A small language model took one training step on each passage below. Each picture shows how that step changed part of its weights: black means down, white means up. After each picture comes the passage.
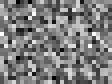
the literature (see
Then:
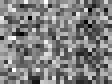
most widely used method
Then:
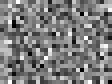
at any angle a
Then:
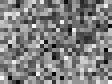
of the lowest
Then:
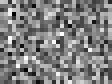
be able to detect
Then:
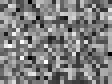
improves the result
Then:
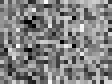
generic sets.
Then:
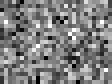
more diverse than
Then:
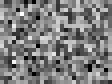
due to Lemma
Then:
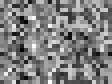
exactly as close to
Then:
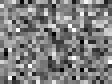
which a set of
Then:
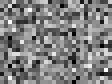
rotation gates.
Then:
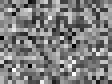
braid matrix,
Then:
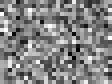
larger GRBs
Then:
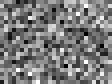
the following: in
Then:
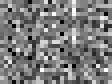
i < j
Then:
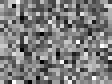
is nilpotent, a
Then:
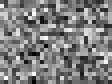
the distinguished variety
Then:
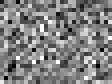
$k$ contains
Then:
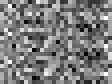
polarization states can be
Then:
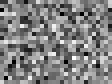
that $f$
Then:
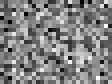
\notag \\
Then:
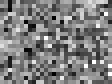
arbitrary positive integer
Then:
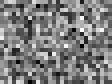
and any observable
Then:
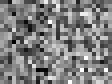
modules or a morphism
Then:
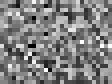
of cosmic
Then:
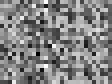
hyperbolic Coxeter
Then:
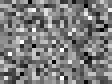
coherent sampling based on
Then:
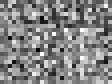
the energy equality
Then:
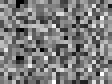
us to study the
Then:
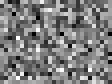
appears to be
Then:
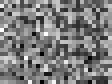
linear fits;
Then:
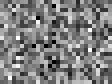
give a variety of
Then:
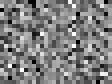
dt \le
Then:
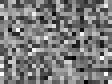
the Beijing
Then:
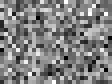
relationship to the outcome
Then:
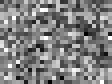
good compactification of
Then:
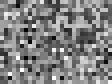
of the definition of
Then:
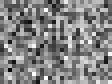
with the perturbation
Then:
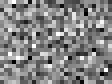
host star system,
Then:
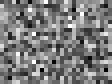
some edge group and
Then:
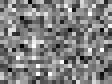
mode as the primary
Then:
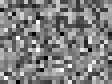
required to be consistent
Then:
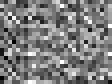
one to make the
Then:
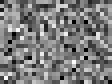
$u \in
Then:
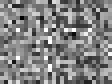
a focusing component
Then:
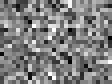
for proving
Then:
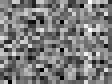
stable vector bundles on
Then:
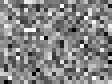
is still significant enough
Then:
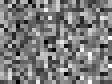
electrons using a
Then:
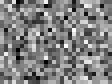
interesting cases by
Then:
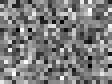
the activity of the
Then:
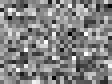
in prior work
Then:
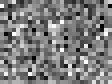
the following lemma.
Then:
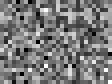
evaluating the absolute
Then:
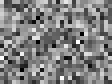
relation between subspaces of
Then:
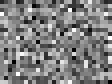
larger $\epsilon$
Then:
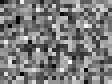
if the Agent
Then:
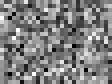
widely applied in
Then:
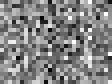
a small sample of
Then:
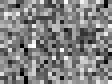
of the open
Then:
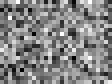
total value,
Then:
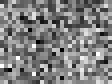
the Lie algebra generated
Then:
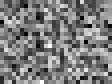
generalize it to
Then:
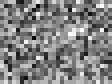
and (vi),
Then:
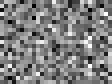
1 \over m
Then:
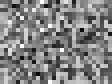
about critical points of
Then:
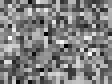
momentum eigenstates of
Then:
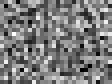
and {(\bf
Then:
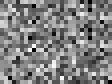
lack of SNR is
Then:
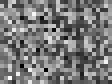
the interacting
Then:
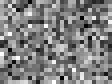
chaotic dynamics.
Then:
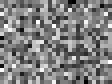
de fonctions
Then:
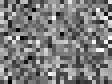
combining MIG
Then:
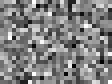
and hospital
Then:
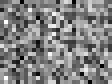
less agreement about how
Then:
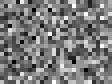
University, Ke
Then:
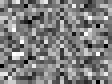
index. This class
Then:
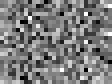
then we have
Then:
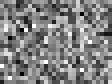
for which the model
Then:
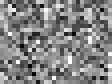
conductance is about
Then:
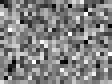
let $I$
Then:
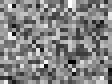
companion star
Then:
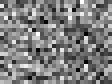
the following four
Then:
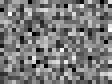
isolated effects and multiple
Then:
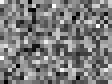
points mentioned above and
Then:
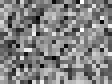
There are many research
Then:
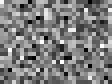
optimal spline functions
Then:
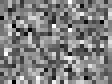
crystals at
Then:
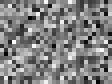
I} band flux
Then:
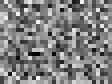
is quite different to
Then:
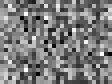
means the direct sum
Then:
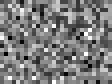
{\it diameter}
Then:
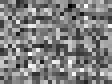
to determining the
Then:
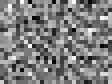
emission, the
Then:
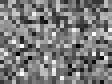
the resulting mass distributions
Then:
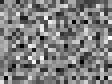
$n$ is
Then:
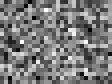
duration. Equation
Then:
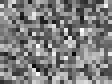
the hydroxyl
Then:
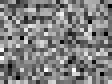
to bus lines.
